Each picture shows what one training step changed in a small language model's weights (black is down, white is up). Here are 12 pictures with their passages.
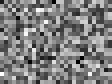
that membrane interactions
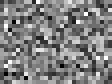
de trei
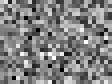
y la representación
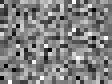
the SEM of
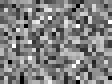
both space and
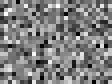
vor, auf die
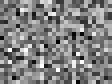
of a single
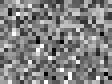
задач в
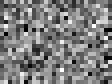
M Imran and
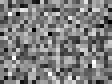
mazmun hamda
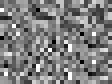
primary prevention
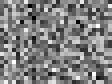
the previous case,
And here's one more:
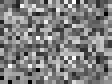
barrier is
